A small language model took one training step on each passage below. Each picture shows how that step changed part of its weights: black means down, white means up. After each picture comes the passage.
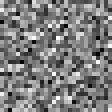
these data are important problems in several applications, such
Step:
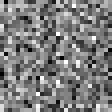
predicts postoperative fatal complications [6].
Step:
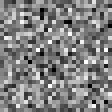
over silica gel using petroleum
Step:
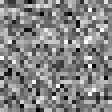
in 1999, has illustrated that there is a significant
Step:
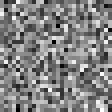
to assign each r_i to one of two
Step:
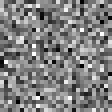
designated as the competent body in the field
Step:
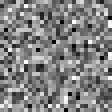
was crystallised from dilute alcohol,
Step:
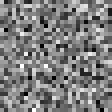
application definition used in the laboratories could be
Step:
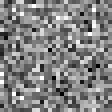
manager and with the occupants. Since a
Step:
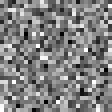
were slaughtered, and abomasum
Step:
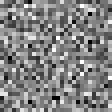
is important precisely as an analytical framework for
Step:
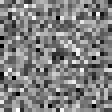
is the practice of monitoring the safety of
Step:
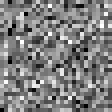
d'Exploration Harmonique has
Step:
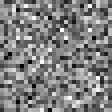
life and performance after cryogenic treatment, one
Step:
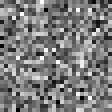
with global implications for the health of our planet
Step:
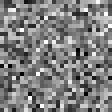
varicose veins. - 4]
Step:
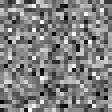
and salt is less than 5% for both
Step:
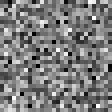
to reduce specific energy consumption by 5-6%.
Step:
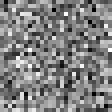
sources 2. if boundaries a (sometimes
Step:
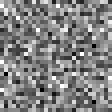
Gender Age (years) Weight
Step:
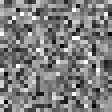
event of a physical or technical incident,
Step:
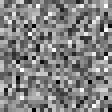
first order in x (i.e.
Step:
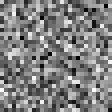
blocking probability than static routing. The
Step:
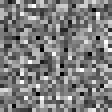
and arrange physical factors in order to create beneficial
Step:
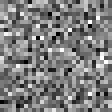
growth effect of investments isn’t absolute,
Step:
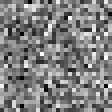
important aspect of SIFT approach is that it
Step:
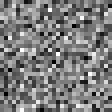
excellent retention of stereochemical
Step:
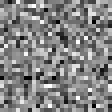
and deaths from HIV but also reduced the transmission
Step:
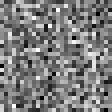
university leaders. This civitas data has
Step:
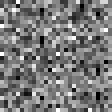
Vehicles Directorate, Air
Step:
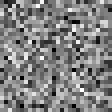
to take control of their studies as they can learn
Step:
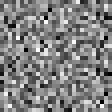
slab, the depth of slab,
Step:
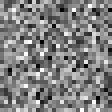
shown by 44% of the responses. This
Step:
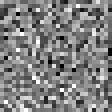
support of dialysis to only 2 patients.
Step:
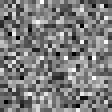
with colleagues at MEI to discuss
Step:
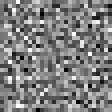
3.4 Compression performance test of
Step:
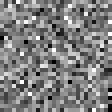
a higher chance of clearing HBV
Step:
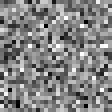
blue (in water), the new bands and
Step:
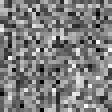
light on his influence on the Jadidist
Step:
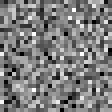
systolic blood pressure and inflammatory markers
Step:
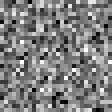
over 25%. New users from Italy have declined
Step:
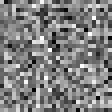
thinking of investors and entrepreneurs. This
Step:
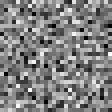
[10,11]. Clinical and biochemical
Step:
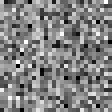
assumes that existing trade agreements and international conventions
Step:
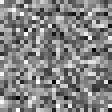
has been regarded as a condition with an
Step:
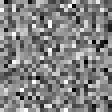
tasks should be amended to ensure students gain the
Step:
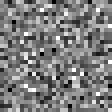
1Hz was adopted for the load data acquisition.
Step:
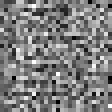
of interest. Much of the application of
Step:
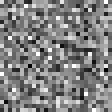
is thought that they should have been composed by
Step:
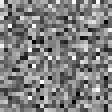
Thus, a domain with a lifetime that is
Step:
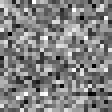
The safety profile of HMB is considered
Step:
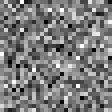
Protecting Persons Słowa
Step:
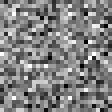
signs associated with cancer chemotherapy
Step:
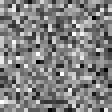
do not consider the interactive characteristics in the group decision
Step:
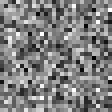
the influence of anthropogenic pollution on the studied
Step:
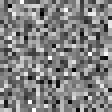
made using precoated carbon fibers.
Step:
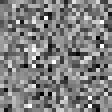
patch to determine the effect of a
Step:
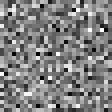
not to be used analytically but proactively
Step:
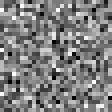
materialised in September 2015 in 17 main objectives to
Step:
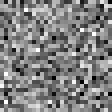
elastic properties of the scaffolds. This study
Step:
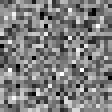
optimal timing of surgery in geriatric
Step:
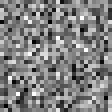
command-line, scripted, and interactive
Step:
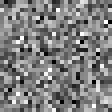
width at half maximum was used to find size distribution
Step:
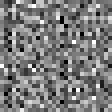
and to generate, recognize, and use digital
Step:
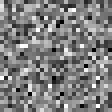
idea that such propensity is due to differences in
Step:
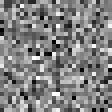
draw conclusions on the metabolism of cells by measuring
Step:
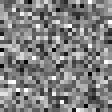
formation, all coagulation experiments were carried out
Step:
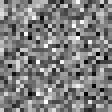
compliance are an effective way to improve a nation's
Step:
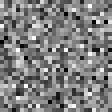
help due to deeply rooted societal and cultural
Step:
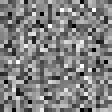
Jinnah burn and reconstructive
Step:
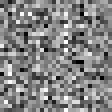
carboxylates and nitrates. These
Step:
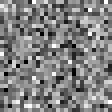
Both qualitative and quantitative evaluations reveal that the proposed
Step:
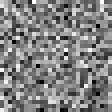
The public sector is facing a host of new
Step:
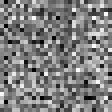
all, but opted-out of discovery
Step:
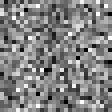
in line with the values found from testing the
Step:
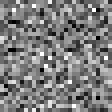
Huegel and Davies
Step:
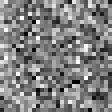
the top predators (Hjermann et
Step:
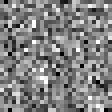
loss of some erupted permanent
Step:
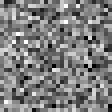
against a variety of diseases. This study focus was
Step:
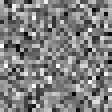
thus far been neglected by social scientists, and
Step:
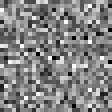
materials – activated carbon and iron oxides
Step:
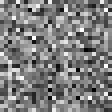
that formaldehyde exposure in lymphocytes affects
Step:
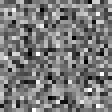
Wazira’s miscues and
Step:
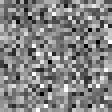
will help learners orientate themselves at the beginning
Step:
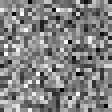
above relation implies that the Dirichlet series
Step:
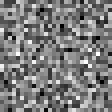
Welcome to the Citizen Science toolkit
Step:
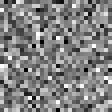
created. Each particle consists of number of components equal
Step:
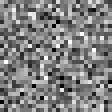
evolve at the socio-economic level as well
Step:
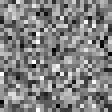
the agricultural sector. According to several theories and
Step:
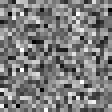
by the image analyzer software) of the samples
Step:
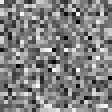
is to isolate them from environments where
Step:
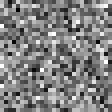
be at the forefront of universities seeking
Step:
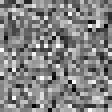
is straightforward thanks to the statistical
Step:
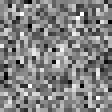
particularly bed occupancy rates which fell short
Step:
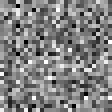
Converse or Vans but TOMS is
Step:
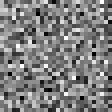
something happened before the present moment are similar to
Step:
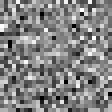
lattice. 3 Results This section is dedicated to
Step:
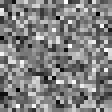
from the sensor data deployed at each site.
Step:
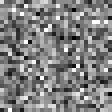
has great medicinal value and is used to
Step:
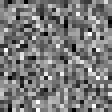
intake and peripheral glucose
